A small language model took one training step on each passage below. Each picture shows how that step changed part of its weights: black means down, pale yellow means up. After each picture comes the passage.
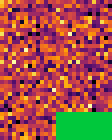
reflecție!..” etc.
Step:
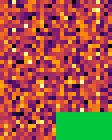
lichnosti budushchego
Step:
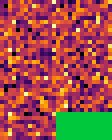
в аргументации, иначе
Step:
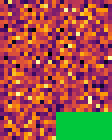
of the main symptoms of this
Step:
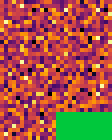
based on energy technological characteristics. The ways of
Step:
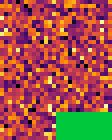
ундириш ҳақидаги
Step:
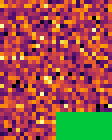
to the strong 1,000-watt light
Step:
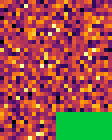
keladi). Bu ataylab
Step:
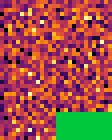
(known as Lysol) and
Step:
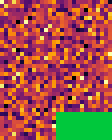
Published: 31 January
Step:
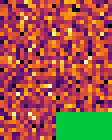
then $f(\alpha)$ would represent the base point of
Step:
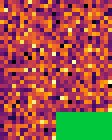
which the binomial expansion would be required
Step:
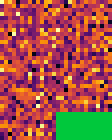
invariant closed curve, separated by an unstable
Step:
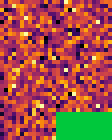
particular, we discovered that the
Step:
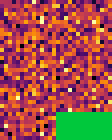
lived a healthy life after the winning
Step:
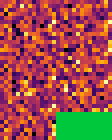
e preparativos de aula,
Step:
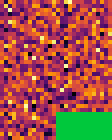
PHN and 80 μ g/ml
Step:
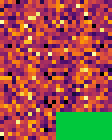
Soto-Moscoso. A review on
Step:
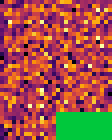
derive an approximation of the mid range
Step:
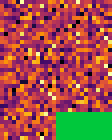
standards emerges as pivotal for
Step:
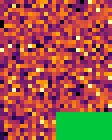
invoking and replacing the inequality
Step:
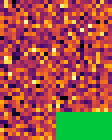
bilan rivojlanib borib, unga
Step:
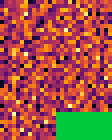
consumption is less than the recommended
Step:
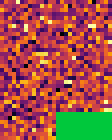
1$. We call a cocycle
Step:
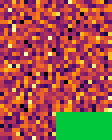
the CRT7 and provided self-reported
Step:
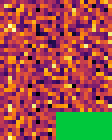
Bastida, B. L.
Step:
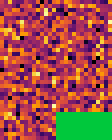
съезды, окружные
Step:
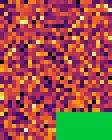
invariants $\tr\ts S^{(2k)}
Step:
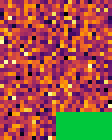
a vast number of strategies involving
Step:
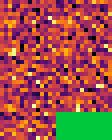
D. Stern and A. V.
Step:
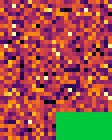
30 cases had ear discharge for less than 1
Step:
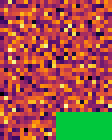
(i) Fix $m,n \geq
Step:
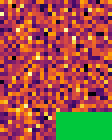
the dimeric nature of these complexes. In
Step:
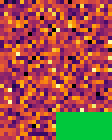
in cache for one hour to avoid
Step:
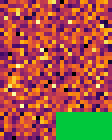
of a tree $T$ with at least
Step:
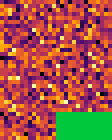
Internet of Things IP Internet
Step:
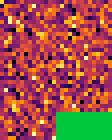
exposes young girls to
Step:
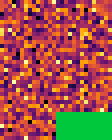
**il PDR è cresciuto
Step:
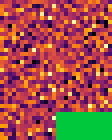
⁴ and Youssef Rouphael
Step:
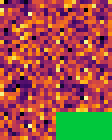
дают положительный
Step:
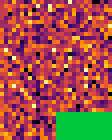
appendicitis. Statistical analysis was
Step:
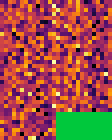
BAdW. Lauth, R. y
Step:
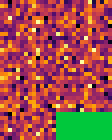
kimdan qancha soliq olinishi
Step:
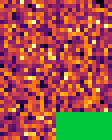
this means that the method could only be used for small
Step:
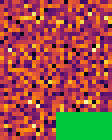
duygusal durum tahmini
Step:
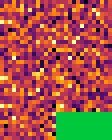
hand in hand with urban planning standards.
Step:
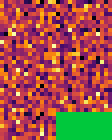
Scientific name: Eucalyptus
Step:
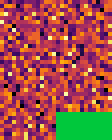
with the heart's ability to pump
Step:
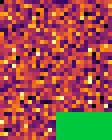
R., ⁴Chavda Dhara
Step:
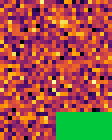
score. Results: The patients had an average
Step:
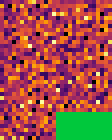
the 128 HydroCel Geodesic
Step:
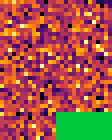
بشكل فعال، كونها
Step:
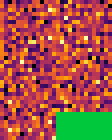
rapidly converge. This also confirms
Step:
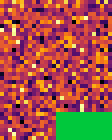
della stessa comunità
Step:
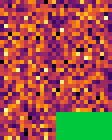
properties of submanifolds $S\subset
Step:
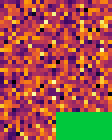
historiadores a ele se referem como a
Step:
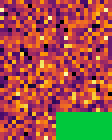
confirmed by the positive results of PE
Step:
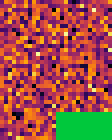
D'ENTREPRISE »,
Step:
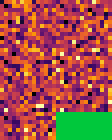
qilish va madaniy farqlarni
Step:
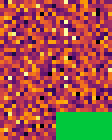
utilizado no nível 3, no
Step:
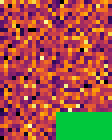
is a subtree of $T$ of height
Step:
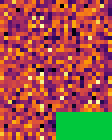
etishda barcha bosqichlar
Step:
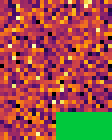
mas'uliyat talab qiladigan
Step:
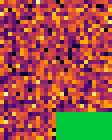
Investment Decision based on Heuristic
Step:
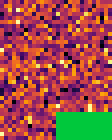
arteries typical of a paraganglioma
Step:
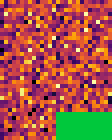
Montel's theorem can be extended to the space
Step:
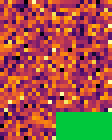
for the purpose of producing customized product. These
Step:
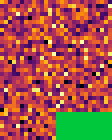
industrial bearings motivated by the
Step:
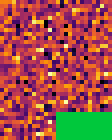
tus va rang uyg'unligiga
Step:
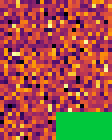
$X$ is centered and its covariance
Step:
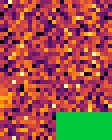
network sizes, including 100m x 100m,
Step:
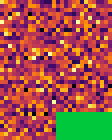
animal use care must be taken to avoid
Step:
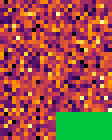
be finite for a.e.~$(t,\bx)
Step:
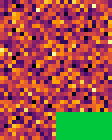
University, Vienna A-1090,
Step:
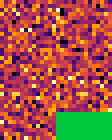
can be identified and cited through digital object
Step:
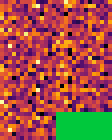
требует координации и
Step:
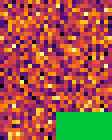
An Eidetic Reflex and Moment of
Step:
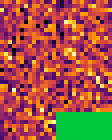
of the interval component of ${\mathcal I}^{o}$ which
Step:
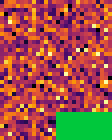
effet d'importantes réformes de
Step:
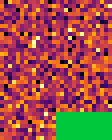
mode-1 fibers of the tensor
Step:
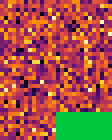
is represented as being a sensitive dependence on
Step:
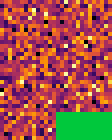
have \[ \mathbb{E}\left\{
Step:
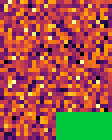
hull of a sail's facet $F$
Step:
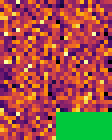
show that \begin{eqnarray*} \left\Vert
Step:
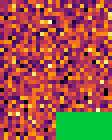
word, it will be a troublesome
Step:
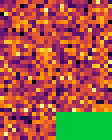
Theorem \ref{thmmoments}} Condition
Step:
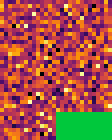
of Economic Studies}, 28,
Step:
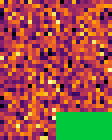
stops as the ratio becomes much
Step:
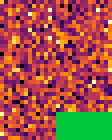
Retention of existing uses ■
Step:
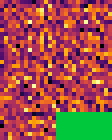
regarded as one of the performing schools in
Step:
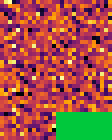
Perícia Criminal?**. 2009.
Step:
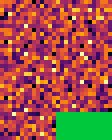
Portanto, é fundamental que o
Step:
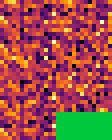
билан машқларда саф
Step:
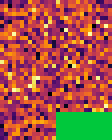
we obtain a contradiction (of the supposition $W
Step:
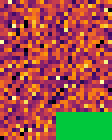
0$ : they prove a maximum principle at
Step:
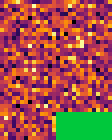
фінансову аналітику;
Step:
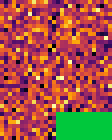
The close problem of change-point detection
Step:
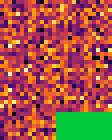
the treatment stages, some differences can be
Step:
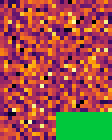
size $5$ and the singleton orbit
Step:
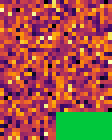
middle-class BIA
